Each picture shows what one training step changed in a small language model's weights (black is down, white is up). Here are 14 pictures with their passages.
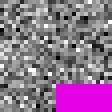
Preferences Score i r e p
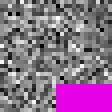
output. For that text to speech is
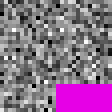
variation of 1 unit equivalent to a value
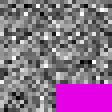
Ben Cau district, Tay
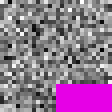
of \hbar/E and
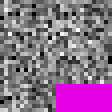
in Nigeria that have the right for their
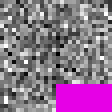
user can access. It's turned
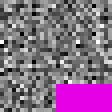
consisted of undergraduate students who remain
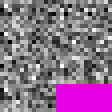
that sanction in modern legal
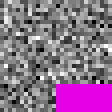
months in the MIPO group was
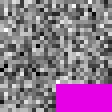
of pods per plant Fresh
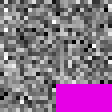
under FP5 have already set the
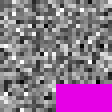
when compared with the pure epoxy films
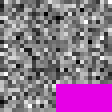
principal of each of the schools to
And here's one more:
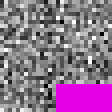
it should be done, some references
